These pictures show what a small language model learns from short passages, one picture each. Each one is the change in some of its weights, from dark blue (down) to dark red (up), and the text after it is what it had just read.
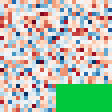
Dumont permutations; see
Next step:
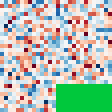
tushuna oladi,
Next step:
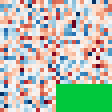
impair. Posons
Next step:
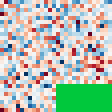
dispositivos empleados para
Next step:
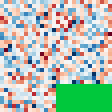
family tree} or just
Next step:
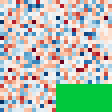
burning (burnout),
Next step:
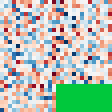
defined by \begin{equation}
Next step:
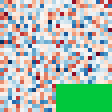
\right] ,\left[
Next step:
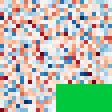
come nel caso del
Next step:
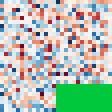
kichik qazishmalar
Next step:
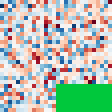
Av. Afonso
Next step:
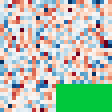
Donayeva Feruza
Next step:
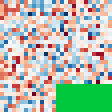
sus puestas sólo
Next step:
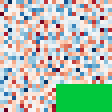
relation, uniqueness of a
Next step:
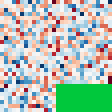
generally that $[\phi_k]$
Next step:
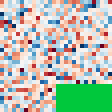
distrito turístico
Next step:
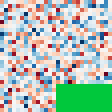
and was characterized by the then
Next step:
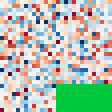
and classification ANN,
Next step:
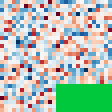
grows exponentially. This
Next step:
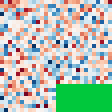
предмети ёки
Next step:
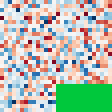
vositachi deb
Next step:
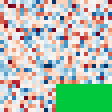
has turned into a
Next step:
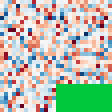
die beheerders aan
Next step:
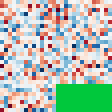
∞ Smith, L.
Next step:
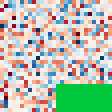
need $10$ less modes
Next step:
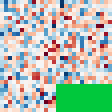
Ingo Wolfgang.
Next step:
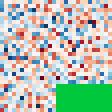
the kernel of $p$ is
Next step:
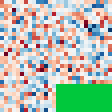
Ta'limning asosiy
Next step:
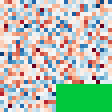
Jean Cardinet.
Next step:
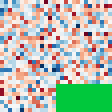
bo‘lib, u har
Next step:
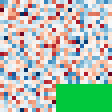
supported by the Program for
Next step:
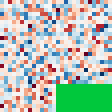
Карелии [4].
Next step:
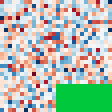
$R$-algebra of ff
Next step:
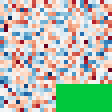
ambiguitas norma
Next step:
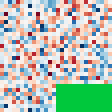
real vaziyatni tahlil
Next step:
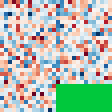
bo'lgan. Yuqori
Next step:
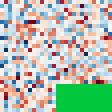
strand $i$ of $\beta$
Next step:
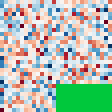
yetishib chiqib,
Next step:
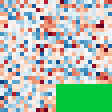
inequality}, then the equality
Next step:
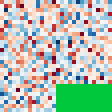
use the topological properties of
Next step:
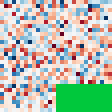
Researches of Russian
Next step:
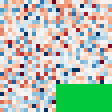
із підприємств
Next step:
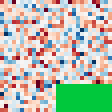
casos de figuras de
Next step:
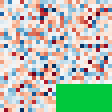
normalarınıń asıp
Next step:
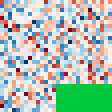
general, the computation algorithm is
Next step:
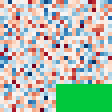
cm} Our porpuse
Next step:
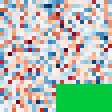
xizmatlari va eksport
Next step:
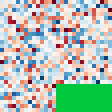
uchraydigan turli
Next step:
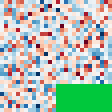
bu rangdan o`z
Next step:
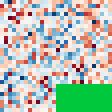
$I$ is the unit
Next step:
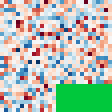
cumulative distribution function
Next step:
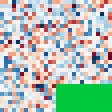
balls always have at
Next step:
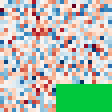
(IFISP) da
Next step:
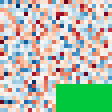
that in the time-dependent
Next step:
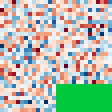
información. Cabría
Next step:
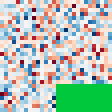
da literatura (RI),
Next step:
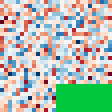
Finally they fix all the
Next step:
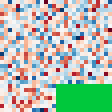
scattering problem has been
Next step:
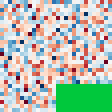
T_{tab}$ Dari analisis
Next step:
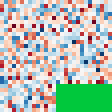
в Угамском
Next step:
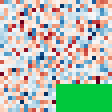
\be 0 < b \leq
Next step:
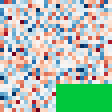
das neue Konzept.
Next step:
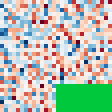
that the surface $M$
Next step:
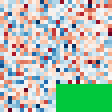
w}$$ is perfect.
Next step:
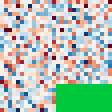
by \begin{equation} \PP
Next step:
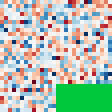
Wahlén conjecture in
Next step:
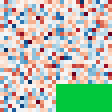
so $i$ or any multiple are
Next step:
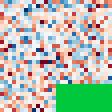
conditions. The outline and
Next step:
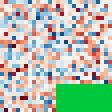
$S$ divides a
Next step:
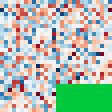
yang dilakukan oleh
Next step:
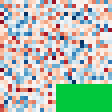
proof can be given as follows.
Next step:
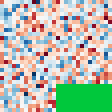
due to Baum and
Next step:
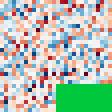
\end{align} where $\Psi$
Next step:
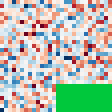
the solution of the kinetic equation
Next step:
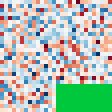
Akmal Axmedovich
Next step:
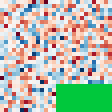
lawmaking in a special
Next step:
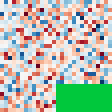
as demais variáveis.
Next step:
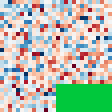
para la obtención de un producto
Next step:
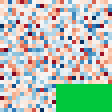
slow manifold, that is,
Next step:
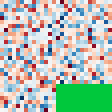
= 0$ (this is where
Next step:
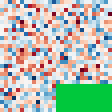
lozimki, qisqa
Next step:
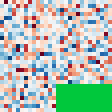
if }n\text{ is
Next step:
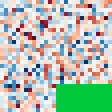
article, let $X$ be
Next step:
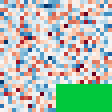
xizmat qiladi.
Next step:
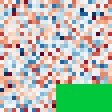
is to carry out some
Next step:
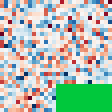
quatro respostas,
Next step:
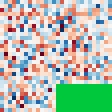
hududida qin
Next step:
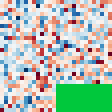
is always an interval).
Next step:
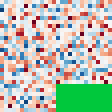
any compactification of
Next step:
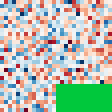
of $f$, there exists a
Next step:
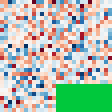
suffices to show that
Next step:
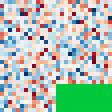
particular, the non-smooth term
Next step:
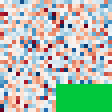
convex topology on $\mathcal
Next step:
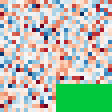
1.1} We have the following
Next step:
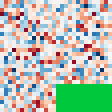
celle de son parti. Dans
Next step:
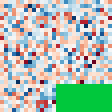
\ \right), \end{equation}
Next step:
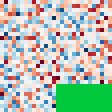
this loss (15) and its
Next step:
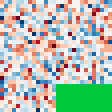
shuningdek modal
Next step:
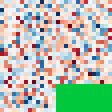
приручення тварин
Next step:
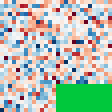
$ g_D $ and the elements
